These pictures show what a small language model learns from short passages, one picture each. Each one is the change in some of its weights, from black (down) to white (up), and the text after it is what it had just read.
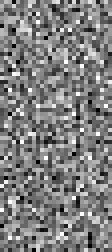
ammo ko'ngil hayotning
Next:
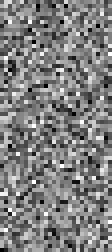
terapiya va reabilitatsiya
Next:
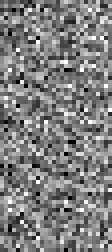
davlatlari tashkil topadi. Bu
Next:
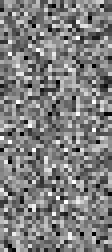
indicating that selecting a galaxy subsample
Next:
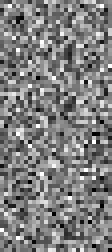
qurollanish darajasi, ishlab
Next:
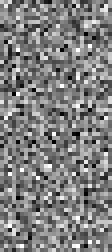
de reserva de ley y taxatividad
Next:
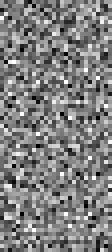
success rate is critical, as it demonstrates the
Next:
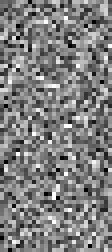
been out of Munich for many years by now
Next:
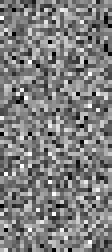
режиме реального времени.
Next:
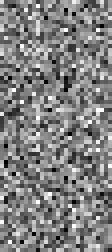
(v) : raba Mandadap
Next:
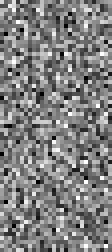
Facts/Datos de Nutrición 1
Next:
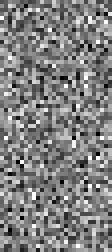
dans notre étude. La différence
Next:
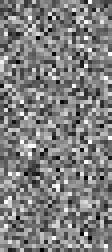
A ⁹ Muallif tomonidan
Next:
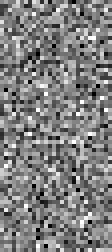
trabajador, ciertas pautas
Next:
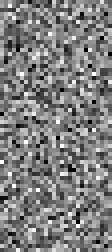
Astronomia, Universit\`a di
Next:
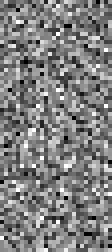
„verantwortliche“ Forschung im
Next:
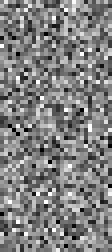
і діяльності віртуальних
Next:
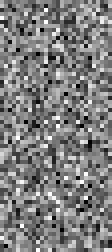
все більше охоплення
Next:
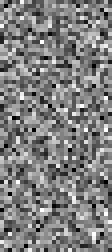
consider here an involution in the centraliser
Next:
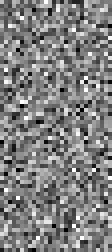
conclusiones absolutas, y a finales
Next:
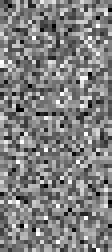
possíveis causas/fatores que
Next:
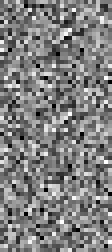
| | Tensile Strength | 1241
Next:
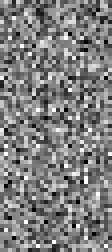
Li}$ resonance, the energy difference, which
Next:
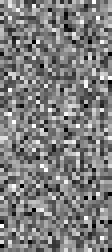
Maktabgacha va maktab
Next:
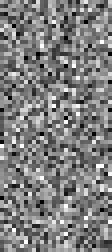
M.~Tanabashi {\it et al.}
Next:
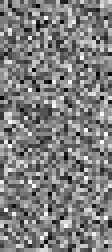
kii}) .communicate(A,
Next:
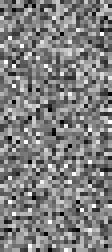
evolution of the physical characteristics of the cosmological
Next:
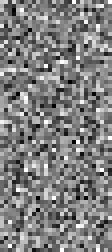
ou do problema estão envolvidos de
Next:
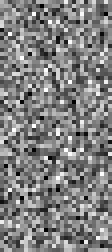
stronsiy-90 radionuklidlarini
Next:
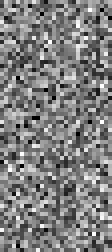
total, educação acima da média e
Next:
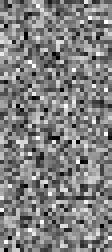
a escala de Ashworth
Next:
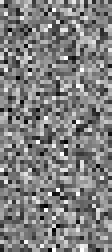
e se tornaram um dos principais
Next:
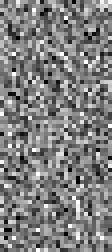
Lekin, bu degani, ularni
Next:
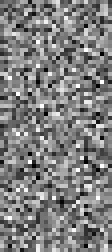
been tried out and exhibited with new
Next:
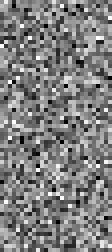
glass vector due to rotation) was an average of
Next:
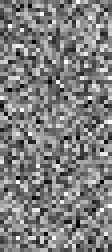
as a tool for monitoring and controlling
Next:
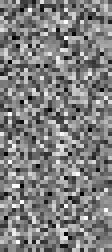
total wavefield. The free wavefield
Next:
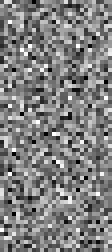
Balzac au moyen de
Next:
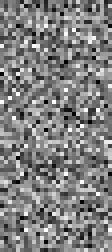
қийматлар статистик
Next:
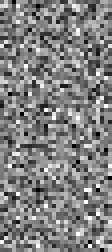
signal is very weak, recent reports on the
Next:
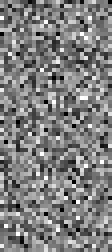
примирения. 6. Данилов
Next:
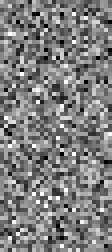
a single building, whose height is a
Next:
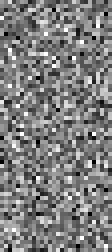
be satisfied. Therefore, we have a class of
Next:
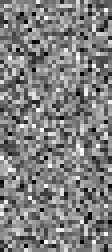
a responsabilidade pelo referido sistema,
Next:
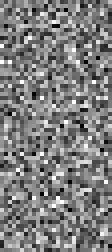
whole evolution within a few hours. The
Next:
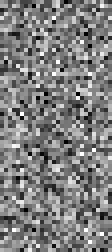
Заболевания органов
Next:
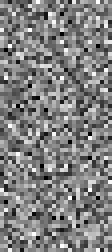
a partir de helicópteros, ou
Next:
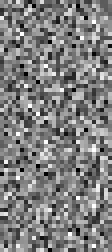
evaluation for 256 random inputs.
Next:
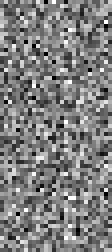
nisbatan ijodiy yondashuv
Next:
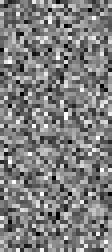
sendiri. Hal ini karena
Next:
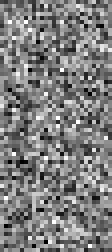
граната, для данной стадии
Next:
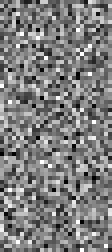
de posición, etc. dados por su
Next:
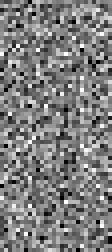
uma reação normal que pode ocorrer
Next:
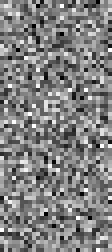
subgroup $\{(I,t)\vert t
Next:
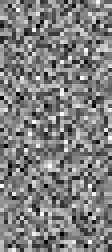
Artık duygularımı o
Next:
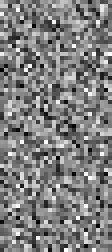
Kualitas Pelayanan Publik.
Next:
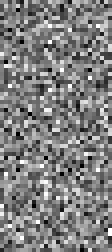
preluat în română
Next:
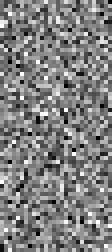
boyitib boradi. Shunday
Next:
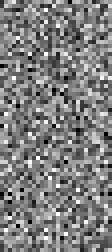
mențiune în lege -
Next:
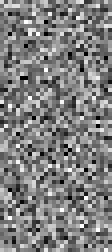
absence of a metal film transducer
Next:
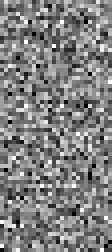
Минск: Общественное
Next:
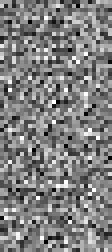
Просмотреть наличие
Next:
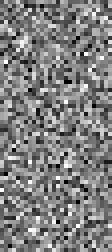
| URI of collection of all
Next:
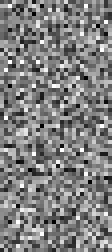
ingliz shoiri Uilyam
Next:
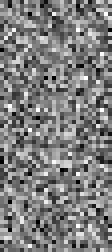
the palate once it has been determined that there
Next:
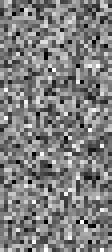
However, the persistence of a long distribution
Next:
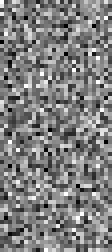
vidrio, un material inflamable a
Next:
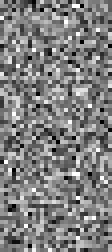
physical models. After many years of
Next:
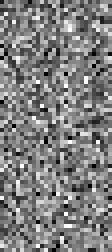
özellikleri üzerine
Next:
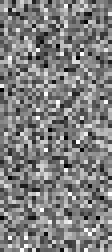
Ludovici, D.~A.,
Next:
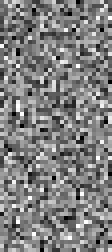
especificidades e fatores associados, a
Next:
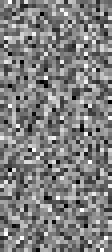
neutrino telescopes} \indent Let
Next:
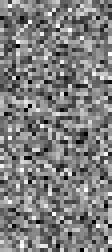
tensioactif est l'acide
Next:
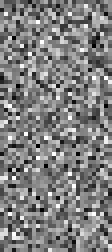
results of the analysis is the finding that the
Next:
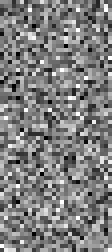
always an OQFI for the topological
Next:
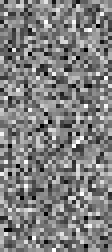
tabiati to‘g‘risidagi
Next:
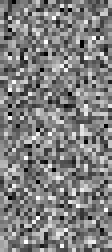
sentence \\ \bottomrule
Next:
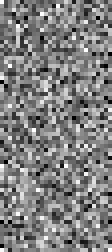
J. Libois (2021). que les
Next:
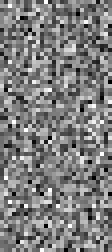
boshini ko'tarar ekan,
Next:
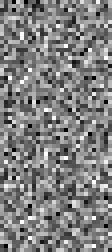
of the Royal Statistical
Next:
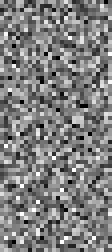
order of the absolute value of right handed
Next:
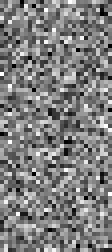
texnologiyalari ta'lim sanoati uchun
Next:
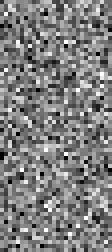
expectation is indeed confirmed by our
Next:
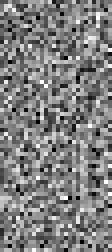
no se puede olvidar que el futuro
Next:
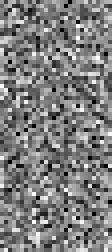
meglepően alacsony
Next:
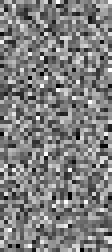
homofobia e preconceito que essa
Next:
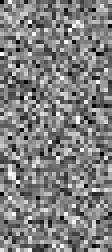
Xitoyning Uxan shahrida
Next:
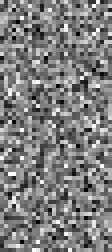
of the initial particle energy, for electrons,
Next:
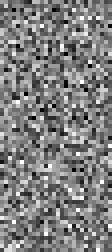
yang beranggotakan guru kelas
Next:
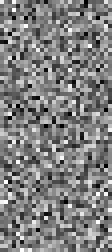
a neural network from siloed data centers
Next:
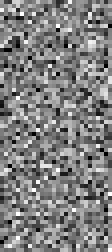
can be conditionally prepared using a
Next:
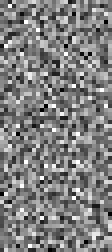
concret la care se referă
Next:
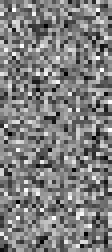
and $Mn_I$. Recently decreases
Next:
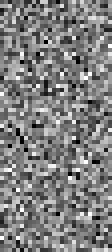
estimation procedure can be used to find
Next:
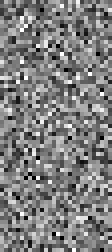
B R/2+E/v)$. This is consistent
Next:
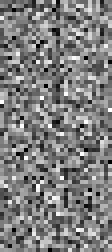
процесу глобалізації.
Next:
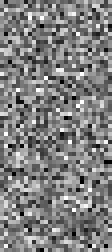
приблизно 2 цистерни з
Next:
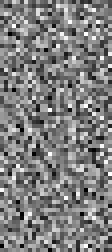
Família e Combate à Fome
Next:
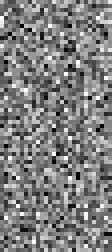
on reaction dynamics near the Coulomb
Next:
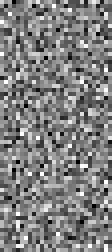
the holographic models studied in
